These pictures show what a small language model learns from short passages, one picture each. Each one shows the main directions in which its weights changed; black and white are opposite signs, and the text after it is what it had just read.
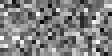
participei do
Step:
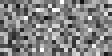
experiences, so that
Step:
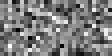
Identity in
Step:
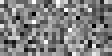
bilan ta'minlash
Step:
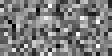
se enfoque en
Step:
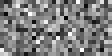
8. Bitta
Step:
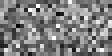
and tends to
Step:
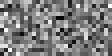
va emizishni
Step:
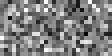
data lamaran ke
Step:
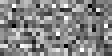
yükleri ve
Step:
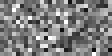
de existencia. Con
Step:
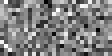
au participat:
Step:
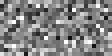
серця бажаю
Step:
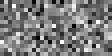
client =
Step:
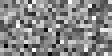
participation of commercial
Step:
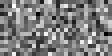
tushunchasini xosil
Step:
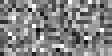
умовах модернізації
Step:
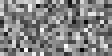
defined. As a
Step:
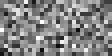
culturais ou políticas e
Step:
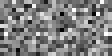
fikrlash va nutqiy
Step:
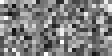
eine wichtige
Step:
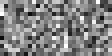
wird diese Anwendung
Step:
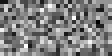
auf deutlich unter
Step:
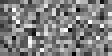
rango de humedad
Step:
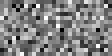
olib keladi.
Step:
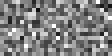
geldt een
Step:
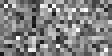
captura das informações,
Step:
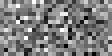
pensamiento. Estas
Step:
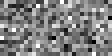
olmayan çalışmalar
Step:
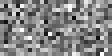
estruturado a partir
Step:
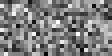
tantangan apa
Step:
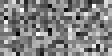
o organizație
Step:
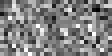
el Comité Ético
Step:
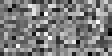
речевой деятельности
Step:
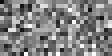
de Gestion de
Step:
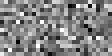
significativa de la
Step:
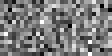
hay periodos históricos
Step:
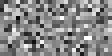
y conservadores en el
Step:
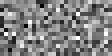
є не лише
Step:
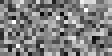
este momentul din
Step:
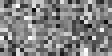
la información en las
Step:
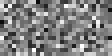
Dong X,
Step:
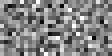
investigación se realizará en
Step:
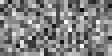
% населення
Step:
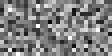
estados e maior desenvolvimento
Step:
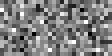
актами. На
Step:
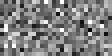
Organization. Regional
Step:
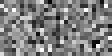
ambos enfoques
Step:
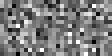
nazariy bilimlarni
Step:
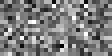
e texto completo
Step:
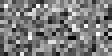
ularni har tomonlama
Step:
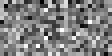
bajo la responsabilidad
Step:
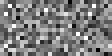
olib tashlashga
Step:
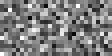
de la carne de
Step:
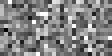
Cetakan 3,
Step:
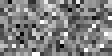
féminin au
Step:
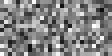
har oygi
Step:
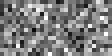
здание из
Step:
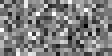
se constata por el
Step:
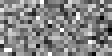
его факторов –
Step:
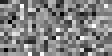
te bieden en
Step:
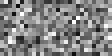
produtos que têm
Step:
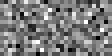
методів управління
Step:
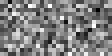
de Pessoas**.
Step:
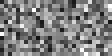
a hladina v
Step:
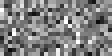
в школах
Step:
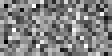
tarkibi hamda
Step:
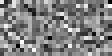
da loja durante uma
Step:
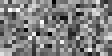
mintaqasida ham
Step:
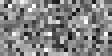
etmişken şunu
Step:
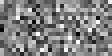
sobre as melhores
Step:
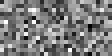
Needs*. The Journal
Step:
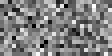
disiplin yang
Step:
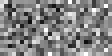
уча оладиган
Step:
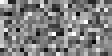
до себе»
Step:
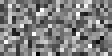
те, чи вона
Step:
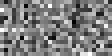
ze is niet meer
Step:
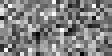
yang diberikan
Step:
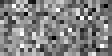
melalui media
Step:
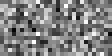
сортів з
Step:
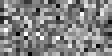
il alla au devant
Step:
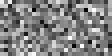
consolidação da
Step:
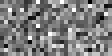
olie op het
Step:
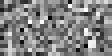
аниқлаш** -
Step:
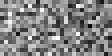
II B** of the
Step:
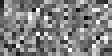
запазването на
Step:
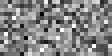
campo, um em
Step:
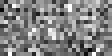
ser uma política pública,
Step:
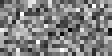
maiores, principalmente
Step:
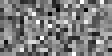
с участием
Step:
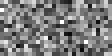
boricha bo'sh
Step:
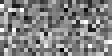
gebruik van
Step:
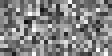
в зависимости
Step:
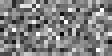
ta'lim sifati
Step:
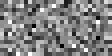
este reto se
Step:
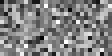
obtener de 7 a
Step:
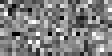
bundan tashqari
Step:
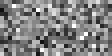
nuestra capacidad de
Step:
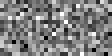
anche tramite
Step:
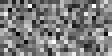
sifat ko'rsatkichlarini
